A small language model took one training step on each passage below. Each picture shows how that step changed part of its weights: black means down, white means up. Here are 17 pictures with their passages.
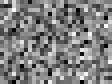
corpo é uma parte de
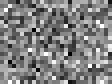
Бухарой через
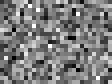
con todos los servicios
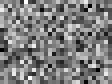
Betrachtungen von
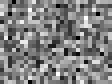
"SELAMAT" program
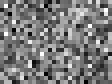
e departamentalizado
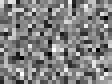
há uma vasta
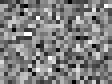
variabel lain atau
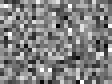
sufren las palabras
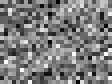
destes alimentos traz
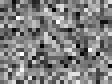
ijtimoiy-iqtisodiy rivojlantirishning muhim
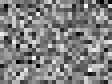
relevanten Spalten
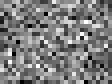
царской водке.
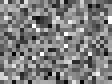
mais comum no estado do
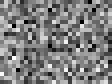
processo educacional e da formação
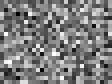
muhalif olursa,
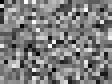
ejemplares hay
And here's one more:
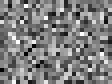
fan tizimini tubdan
